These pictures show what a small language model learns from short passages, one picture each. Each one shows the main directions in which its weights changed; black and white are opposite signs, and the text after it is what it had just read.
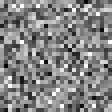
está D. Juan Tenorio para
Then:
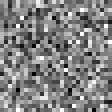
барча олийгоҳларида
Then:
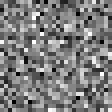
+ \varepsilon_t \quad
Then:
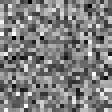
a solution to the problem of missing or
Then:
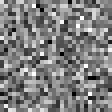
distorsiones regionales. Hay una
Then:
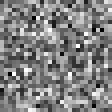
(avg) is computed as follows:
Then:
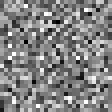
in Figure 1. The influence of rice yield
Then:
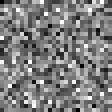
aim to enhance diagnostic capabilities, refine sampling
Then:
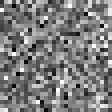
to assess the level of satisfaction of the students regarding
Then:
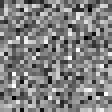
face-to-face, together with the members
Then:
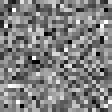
tensile tests considering the influence of active
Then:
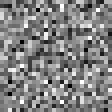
análisis de investigaciones empíricas y
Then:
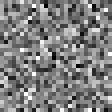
for small dwellings, reducing the impact
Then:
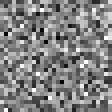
management, reducing maternal mortality and
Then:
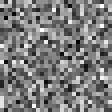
CACTUS partners, the
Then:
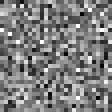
Journal of Economics*, 82(4),
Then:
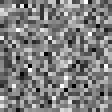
of Economic Systems*, 2013, vol.
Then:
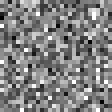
his qilish yon atrofdagilar,
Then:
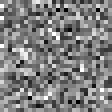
upon request. Additional seismic
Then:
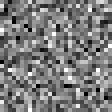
clinical data according to the 1+MG
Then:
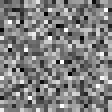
submetida ao processo de fundição em
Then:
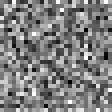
disadvantages women face in
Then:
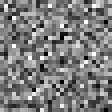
associated with measurement errors is minimized and
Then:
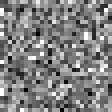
the following parameters: $$r =
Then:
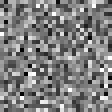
tashkil etishni qamrab oladi.
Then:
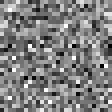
Doctor of Pedagogical Sciences, Professor
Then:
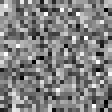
ва транспорт хизматлари
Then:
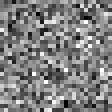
Here the strength of the material especially the
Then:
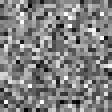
این گونه استناد کنید:
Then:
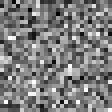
suvga talabchanligi kam bo'lgan
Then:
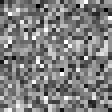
data recovery as well as secure storage and
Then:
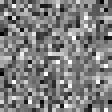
in tax revenues to the budget
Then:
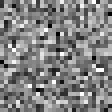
intercambio de información con otras
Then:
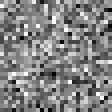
students in cooperation, adapt more easily to
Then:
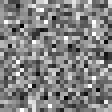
presented shape of the paper. Conflicts
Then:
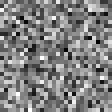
zurückliegende emotionale
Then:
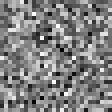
quanto a utilização de assentos
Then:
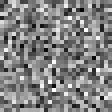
you see this duality in relation to the
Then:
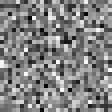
de amostragem e pesagem. -
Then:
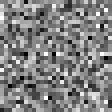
of Hydrochloric Acid at
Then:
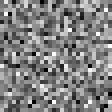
de maneira a contribuir para formação
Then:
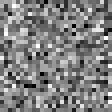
basan los escépticos para
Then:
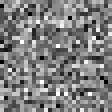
4$. If k is even, then, by
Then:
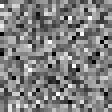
planeta, pero se han encontrado
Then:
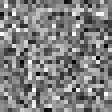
d'autres ont été
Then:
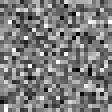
даражада ўзгартиради.
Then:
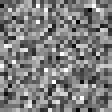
implantatsiya operatsiyasi davomida biz
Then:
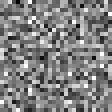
Appendix F.1 for time series
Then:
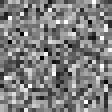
(PhD) in Economics Gafurov
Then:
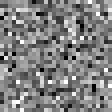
– объемная пористость
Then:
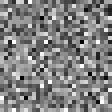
the classical assumption test was carried out in
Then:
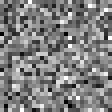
4 Results 4.1 PLA
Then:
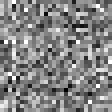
bo‘yicha biznes yuritish
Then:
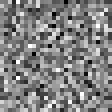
yadroviy tiyib turish
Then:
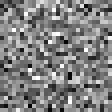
user first enters the system. It is the
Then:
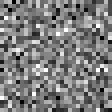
shaxsiy sifatleri birlamchi ahamiyatga
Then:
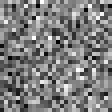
of the ETArch without QoS
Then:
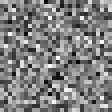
*Annals of Nuclear
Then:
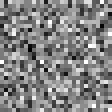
system then checks the solution and shows potentially
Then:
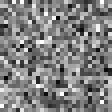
van deze paragraaf geeft
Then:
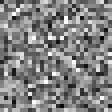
research involving larger and more complex case studies is
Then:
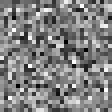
Seq8, are given as follows:
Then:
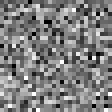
a corruption transaction cannot be
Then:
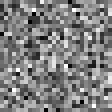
spaces for all learners. I hope
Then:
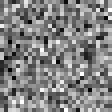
gouvernance ce sont
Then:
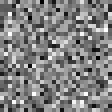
and size along the flow axial direction. We
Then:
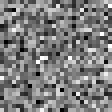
most successful three-class experiment above.
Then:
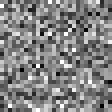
assign to her/his life. This
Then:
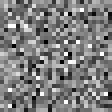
реального психологічного
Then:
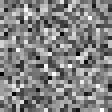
industriële onderneming met
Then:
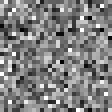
cual en los imperios orientales
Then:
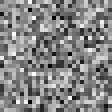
при отборе в основной состав
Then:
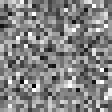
J. L. Recent research data on the
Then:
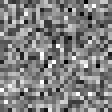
Standards (NPTS) in teacher training
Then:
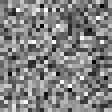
the advancement of mechanobiology
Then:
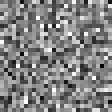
Dipartimento di Biologia, Università
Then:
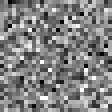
of the management of the participating facilities.
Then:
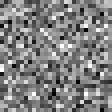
ularning yordamga muhtojligini
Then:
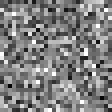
attribute year of completion numeric value
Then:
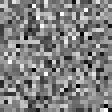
Nagarjuna fertilizer
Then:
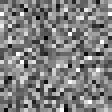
OSHIRISH //Modern Science and
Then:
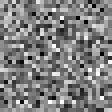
cybersickness and call for more attention from
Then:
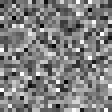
the element \leftrightarrow effect
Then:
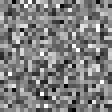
Potencia de orden n del conjunto
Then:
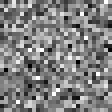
and the inverse principle. In the direct
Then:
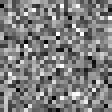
with a conductive metal wire
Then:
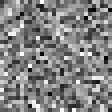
ins Bild. Hier scheinen
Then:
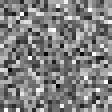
wier belangen over de geheele
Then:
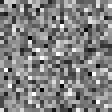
and exposure to external environments. When the water
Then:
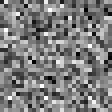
increasing size of multidimensional data and the rapid
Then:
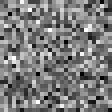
a feeling of happiness and satisfaction with
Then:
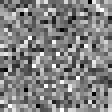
типа. Полученные результаты
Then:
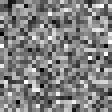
middleware con capacidad de
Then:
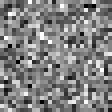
la répression des forces de
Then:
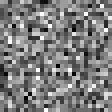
de accountantswetgeving een
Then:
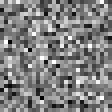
studies involving human participants were in accordance with
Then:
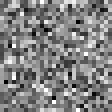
voting mechanism across heterogeneous models determines
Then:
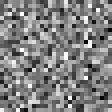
тканинної регенерації
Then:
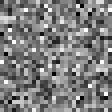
अलावा अन्य
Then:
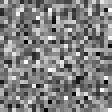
while maintaining the override mechanism for expert
